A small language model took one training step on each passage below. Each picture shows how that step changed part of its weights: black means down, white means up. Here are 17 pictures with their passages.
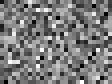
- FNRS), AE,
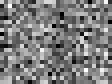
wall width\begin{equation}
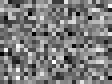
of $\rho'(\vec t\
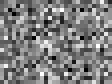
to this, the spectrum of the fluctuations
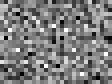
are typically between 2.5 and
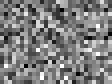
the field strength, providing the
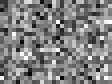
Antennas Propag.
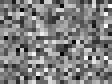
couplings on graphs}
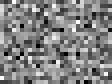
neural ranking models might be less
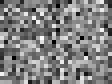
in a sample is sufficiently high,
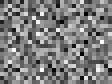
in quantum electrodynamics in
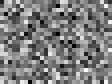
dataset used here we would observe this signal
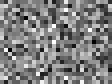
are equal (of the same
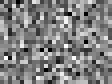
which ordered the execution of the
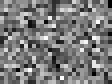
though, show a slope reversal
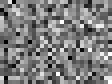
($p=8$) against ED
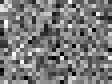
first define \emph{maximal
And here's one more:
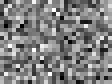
to the ray--casting
